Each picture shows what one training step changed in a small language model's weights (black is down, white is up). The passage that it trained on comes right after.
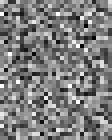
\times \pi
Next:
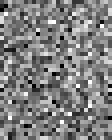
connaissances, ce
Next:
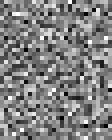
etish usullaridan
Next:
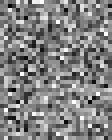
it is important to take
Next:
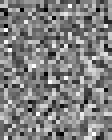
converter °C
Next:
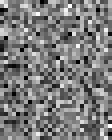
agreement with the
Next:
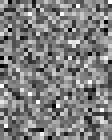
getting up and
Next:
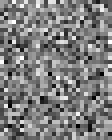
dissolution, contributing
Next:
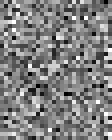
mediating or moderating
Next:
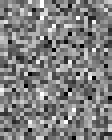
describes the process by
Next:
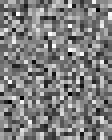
injection pressure.
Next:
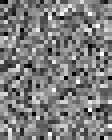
The results showed that the
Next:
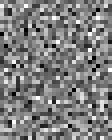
ekonominya di
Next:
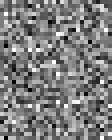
results are being generated from
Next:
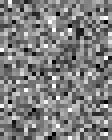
targ'ib qilish
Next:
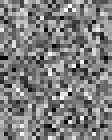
The opposition parties
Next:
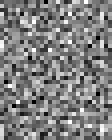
a heterogeneous
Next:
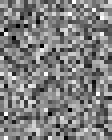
best in environments that
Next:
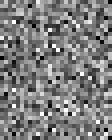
Bu tizimlar “
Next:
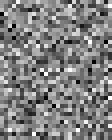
past affected by the
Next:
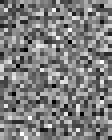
study 1. To assess the
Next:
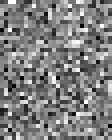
but Dr. Jose
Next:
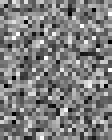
mortar coating
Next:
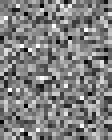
a means of communication. The
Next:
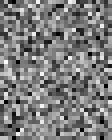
way to alleviate
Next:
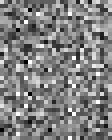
її власної
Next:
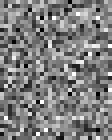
The Engine allow to
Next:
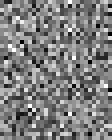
according to the city
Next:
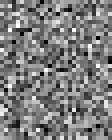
cold foods and
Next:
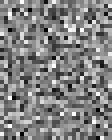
общения народов
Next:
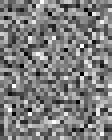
weight. At such
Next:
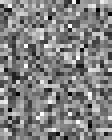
— milliy, ammo
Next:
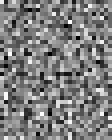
appearance as well as
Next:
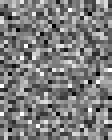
the type of application-based
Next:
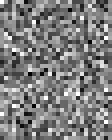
follow-up of 12
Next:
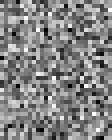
У ЧЗВ
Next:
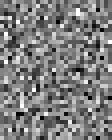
to reduce the impact of
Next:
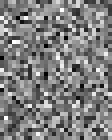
to deficiency of
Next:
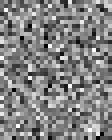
and reused -
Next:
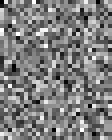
work, magazines,
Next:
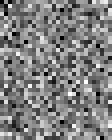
huquqi va
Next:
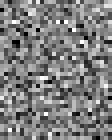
a result of the present
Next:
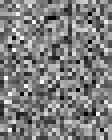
termination of the
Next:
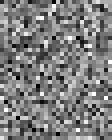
по изменению уже
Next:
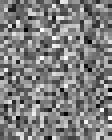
were used as the testing
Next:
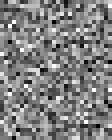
etc using various modes of
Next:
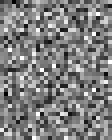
that contained keywords
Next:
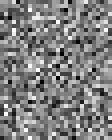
are IoT sensors
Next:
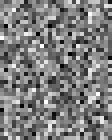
Carneiro, considerando
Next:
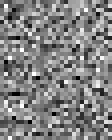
to assess their skills in
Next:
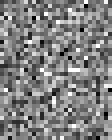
geven welke
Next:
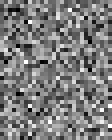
increases with the use of
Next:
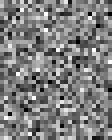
this reason, we
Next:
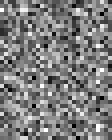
makka doni va
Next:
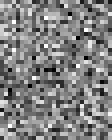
та середнього
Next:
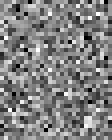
at 14°C. This
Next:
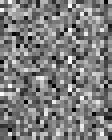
manifestação do
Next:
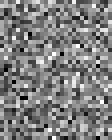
capillary size
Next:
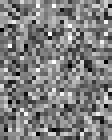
scenario requires local
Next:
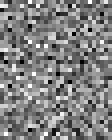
principal figure therefore
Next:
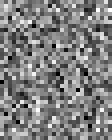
over 100 constitutions.**
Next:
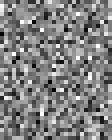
y gestión
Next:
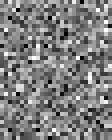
va tuksiz;
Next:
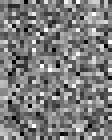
, are the only parameters
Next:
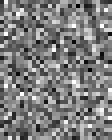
strengthen our modelling
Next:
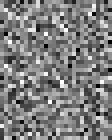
additionally offered.
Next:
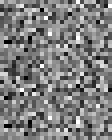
sifati sifatida
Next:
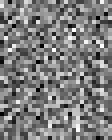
So sind Medien
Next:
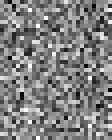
been under attack from various
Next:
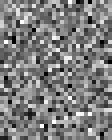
1 choice Yes No
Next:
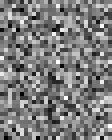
added up and an
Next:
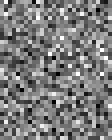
las siguientes:
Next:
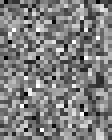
la del equipo
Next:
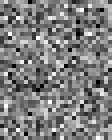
mengatasi hambatan
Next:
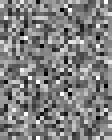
and Seixas,
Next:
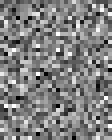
need for its development and
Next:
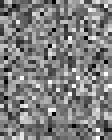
да мавсумий
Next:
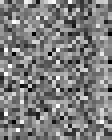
cost of it can be
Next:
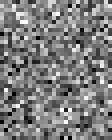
touristes (Figure
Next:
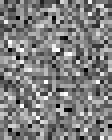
research aimed at improving
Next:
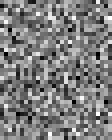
increasing desire for the
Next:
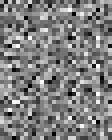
há somente
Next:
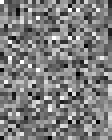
*The Christ and
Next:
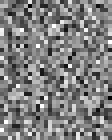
and implement these standards,
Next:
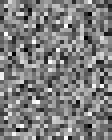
to them (Carroll
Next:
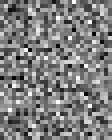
with the previous studies
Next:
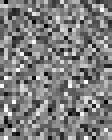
of proven materials
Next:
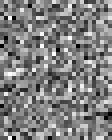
sob sua guarda
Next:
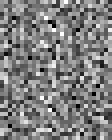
подяку, або
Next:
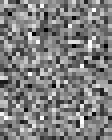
и выпуска
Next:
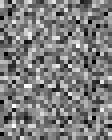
physics of the system can
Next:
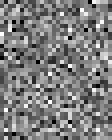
Associazione di
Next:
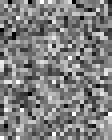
این گره
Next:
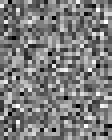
filtering of the first
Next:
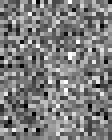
ve Arttırılmış
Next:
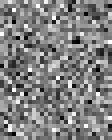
who has promoted the
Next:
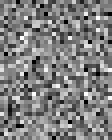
the data collection for the
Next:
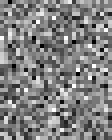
approved a Global
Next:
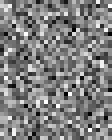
are put at risk.
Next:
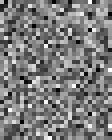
the gradient increases
